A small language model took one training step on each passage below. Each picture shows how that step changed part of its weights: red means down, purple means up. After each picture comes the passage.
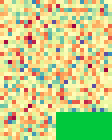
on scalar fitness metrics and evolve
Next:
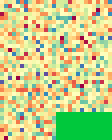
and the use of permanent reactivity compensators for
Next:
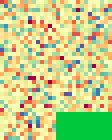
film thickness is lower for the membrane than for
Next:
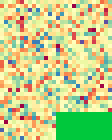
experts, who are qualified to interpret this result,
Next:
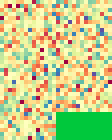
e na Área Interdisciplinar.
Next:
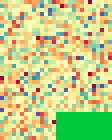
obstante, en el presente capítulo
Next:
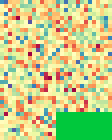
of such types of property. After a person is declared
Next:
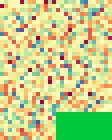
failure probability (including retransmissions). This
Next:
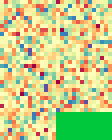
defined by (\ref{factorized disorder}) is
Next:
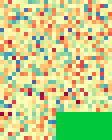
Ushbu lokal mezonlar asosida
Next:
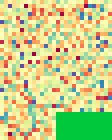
vehicle detection on bicycle paths
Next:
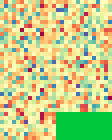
та глибиною занурення 150
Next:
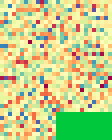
and directories. When extending a file,
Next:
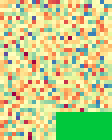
the original tachyon field $\phi(t)$
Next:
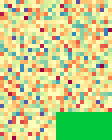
that the relation (6.5) could be verified
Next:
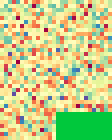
shaped polymeric leaf via a
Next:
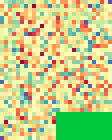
Dans une grande mesure - Dans une
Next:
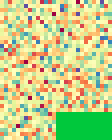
like in J/$\Psi$ suppression. We
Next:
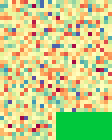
respectively have been presented in table 2 to 3. Table
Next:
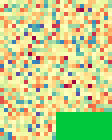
тримання під вартою
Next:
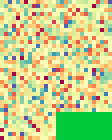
similarly shaped IC scattered spectrum could provide
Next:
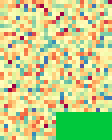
of mankind. Historically,
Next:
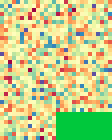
and full adder/subtractor, designed using
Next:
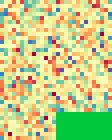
*виктимлик даражаси
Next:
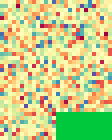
placement of an OGS. Meteorological
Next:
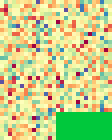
data points equal one and equal zero for the others.}
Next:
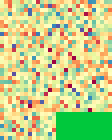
To address RQ1, we used data from the
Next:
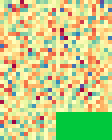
aparecen representados Hermes y
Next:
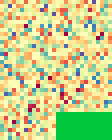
or boron doping, and that the remaining
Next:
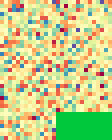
em sua 4^o edição, que representa
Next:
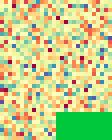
a different way in constructing language feature, such as:
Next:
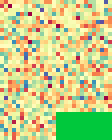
diagram (Fig. \ref{figClass3})
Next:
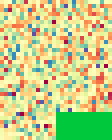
$\varepsilon_{\nu} \sim 1$ PeV where
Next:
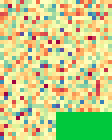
that a halo $a$ has with any halo
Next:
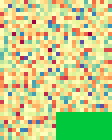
process, fraudulent activities in the virtual space are
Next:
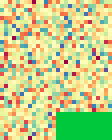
source by means of the ALADIN heavy fragment
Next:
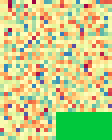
of eyes with VCDR of
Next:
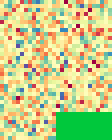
the vacuum saturation estimate has been noticed from different
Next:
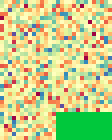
sample become large. It is also clear in
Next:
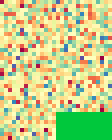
The strategy is the following. In order to obtain the
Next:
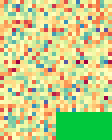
kültürün kesişim
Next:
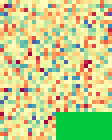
over a relational database. Formally, we define
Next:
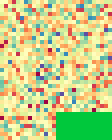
no hayan aprendido, ¿cuál
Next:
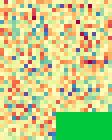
this equation, we have used the abbreviated
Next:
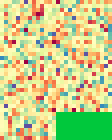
Zakręca ku dołowi
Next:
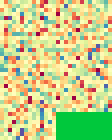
at the [Center for Nonviolent
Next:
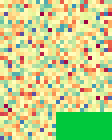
is usually written using a multipole expansion
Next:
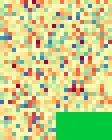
paper in 2013 [5]. Their work described the
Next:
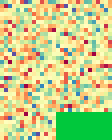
Саъдуллаевна Меры по
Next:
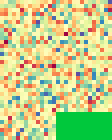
us assume that isotopic symmetry is exact. Then every
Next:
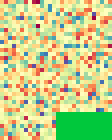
transition temperature of single layer SC film and
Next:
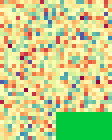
a room for questioning. This is why the
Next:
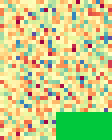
Belongingness and Mentoring on
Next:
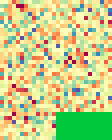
van de voorwaardelijk
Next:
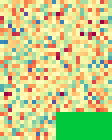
is a generalization of a planar straight-line
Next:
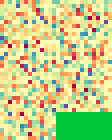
life in overweight and obese individuals.
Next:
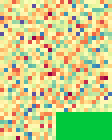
classes traffic. Since these policies and mechanisms are rarely
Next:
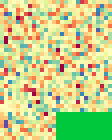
Madraximova F.R. –
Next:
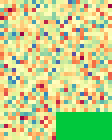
the energy tends to zero when $z \to
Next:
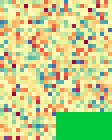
uma prática morosa, em um estado de
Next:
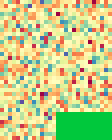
ways from the 19th century to invert this
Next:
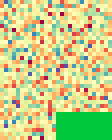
inspired by graph convolutional NN,
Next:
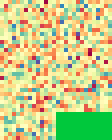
and subscribe via SSE), tasks/get
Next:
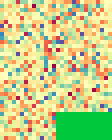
energy sources. When the space available for storage technologies is
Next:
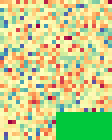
костюм дизайнының
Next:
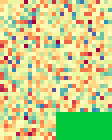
if the AXPs do emit radio waves
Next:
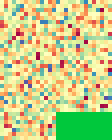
incision that nowadays is used for
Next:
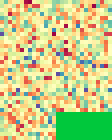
including the Galactic Plane Pulsar
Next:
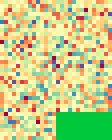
needed to bend the boot was lower compared to that
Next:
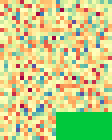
{Reme}, H., {Bosqued},
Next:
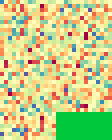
where $J$ is the Jacobian of the
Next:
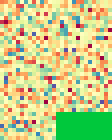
globalizate state regăsim aici țări
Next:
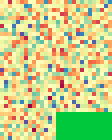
The OAM demod/demux spatially separates
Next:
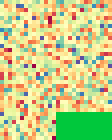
a living human being; indeed, it is not
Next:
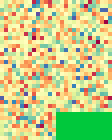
Medline, Embase, Sport
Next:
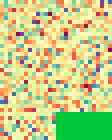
by the detector effective areas $A_\ell(E)$
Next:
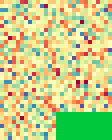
Comparison between the Baseline, Baseline with
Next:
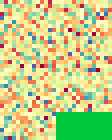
патологий, как нарушение
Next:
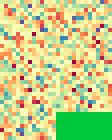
{volume} {77}},\ \bibinfo {pages}
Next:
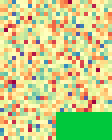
веществ. Дополнительно
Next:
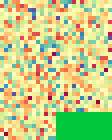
theoretical explanation of entanglement. It also
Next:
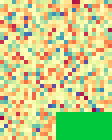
& Расулова, М. Р.
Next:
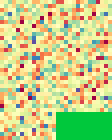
\subsection{Numerical Solution in
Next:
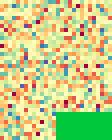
computes its true covariance matrix. Additionally, the
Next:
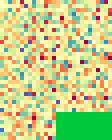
montes de la umbría, el
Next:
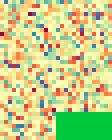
at other periods. When applying the BP approach,
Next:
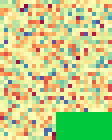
is even a remix I made of the sound of
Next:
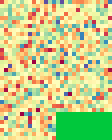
approaches for which a comprehensive definition is provided by Connell
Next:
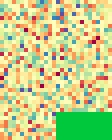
tends to infinity. No excitation waves can
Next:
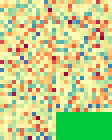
one non-equilibrium elementary reaction.
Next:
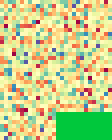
Kupwara covers largest forest area in
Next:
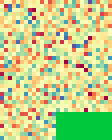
farmakologik faollik diagrammasi
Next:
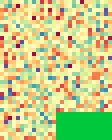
os requisitos para utilização deste, em que
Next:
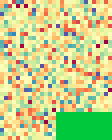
QAP can have a ``0-1" integer
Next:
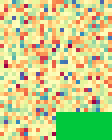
0.25$ with the BBN value of
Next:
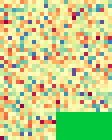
a restrição de direitos à propriedade no
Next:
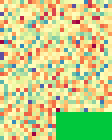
“Education and Career”
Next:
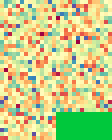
the conditions of the Urgut district of
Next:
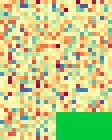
Anteil der Teilnehmenden,
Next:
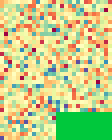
video parameters using Resolume, a video performance software
